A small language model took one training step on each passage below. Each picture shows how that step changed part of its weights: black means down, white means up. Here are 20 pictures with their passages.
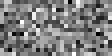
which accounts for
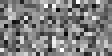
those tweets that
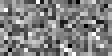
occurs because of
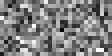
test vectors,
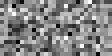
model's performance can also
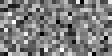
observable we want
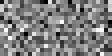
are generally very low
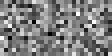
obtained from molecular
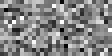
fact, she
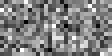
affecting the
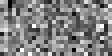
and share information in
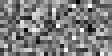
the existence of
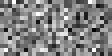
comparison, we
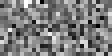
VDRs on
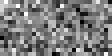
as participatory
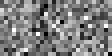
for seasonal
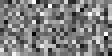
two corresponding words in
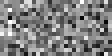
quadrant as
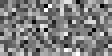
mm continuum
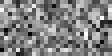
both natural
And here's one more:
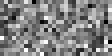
this proof, we
